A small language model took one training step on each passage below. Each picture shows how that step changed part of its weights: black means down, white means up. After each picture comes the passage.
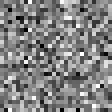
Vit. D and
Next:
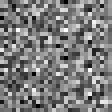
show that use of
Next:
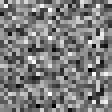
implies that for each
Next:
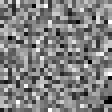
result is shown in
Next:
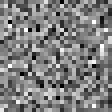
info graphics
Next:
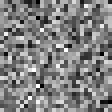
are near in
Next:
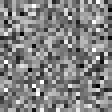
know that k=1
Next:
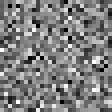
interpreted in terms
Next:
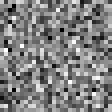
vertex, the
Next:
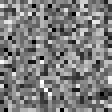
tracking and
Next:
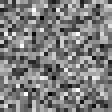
of the site as
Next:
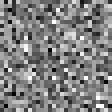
school students'
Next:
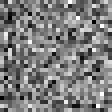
\right) $ and
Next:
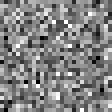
by replacing
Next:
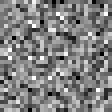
the tutor has
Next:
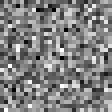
proper tools were
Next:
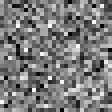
\int | {\tilde
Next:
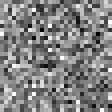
First, at the
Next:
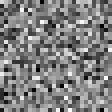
important morphometric
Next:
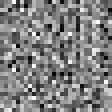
Given two
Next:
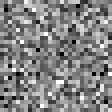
into the equation. Figure
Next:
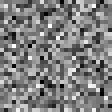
random, with
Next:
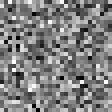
each behaviour.
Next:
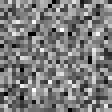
concentration of
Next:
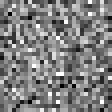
possibly through a
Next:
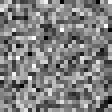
can be proven in
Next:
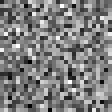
representing the number
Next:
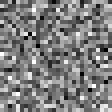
of the Young
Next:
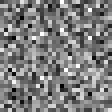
end of six
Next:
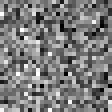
and profit were
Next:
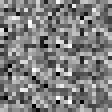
and industry
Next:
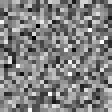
arable fields
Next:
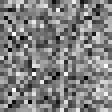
year. Two
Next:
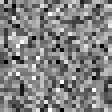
article by
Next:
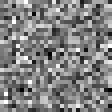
been collected from
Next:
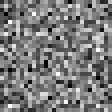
groups $G\times
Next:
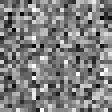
of functions $\left\{
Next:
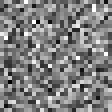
oxide =
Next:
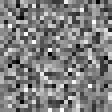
No Block S
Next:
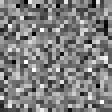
ρ and
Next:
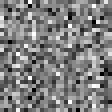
$\bullet$ The
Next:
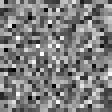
on a $\sigma
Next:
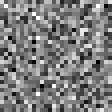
traction among
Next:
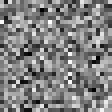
we may also assume that
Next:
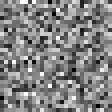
which alternative
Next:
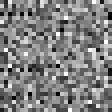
$C$ in
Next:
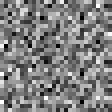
12 Almond
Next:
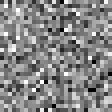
could be a
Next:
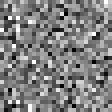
rated not very
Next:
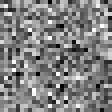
paper. Let's
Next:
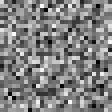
as conducting
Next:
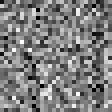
also carried out
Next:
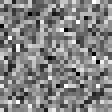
where behavioral
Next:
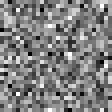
aging raises
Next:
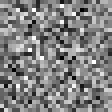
ratio will also
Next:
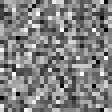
experts responded
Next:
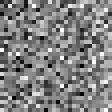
one edge defining
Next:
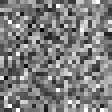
\sim c$
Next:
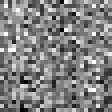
could also used
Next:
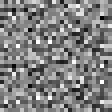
many techniques
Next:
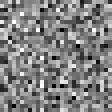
to reduce the
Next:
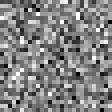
to freedom
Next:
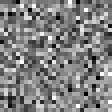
implies that $\angle
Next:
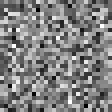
comparable at
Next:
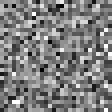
have trasversality
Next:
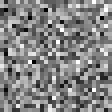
on the range and
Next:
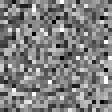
positive impact of
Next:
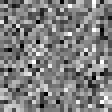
that $\Vert
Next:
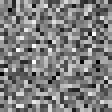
range of interest
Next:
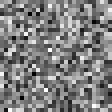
Beals and
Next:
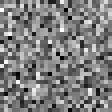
interconnection of
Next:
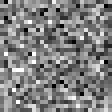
it has the potential to
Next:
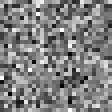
extension. \\
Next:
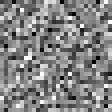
study revealed
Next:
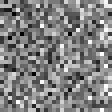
living standards
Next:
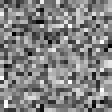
a set that are
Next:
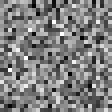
somatic stem
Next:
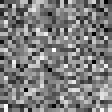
surface of the
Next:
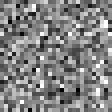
for the input
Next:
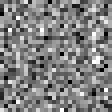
the international paper
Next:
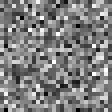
the cost functional
